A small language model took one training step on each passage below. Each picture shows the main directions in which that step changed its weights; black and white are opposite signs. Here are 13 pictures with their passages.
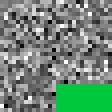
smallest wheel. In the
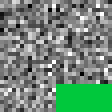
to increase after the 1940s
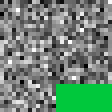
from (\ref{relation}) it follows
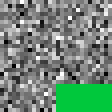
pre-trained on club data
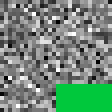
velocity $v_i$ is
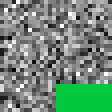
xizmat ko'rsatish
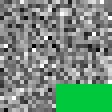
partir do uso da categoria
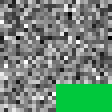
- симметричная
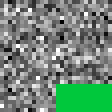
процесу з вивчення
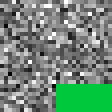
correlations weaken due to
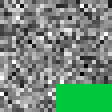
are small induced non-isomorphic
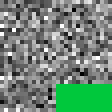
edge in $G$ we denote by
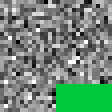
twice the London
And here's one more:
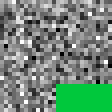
equivalent, since a function can be
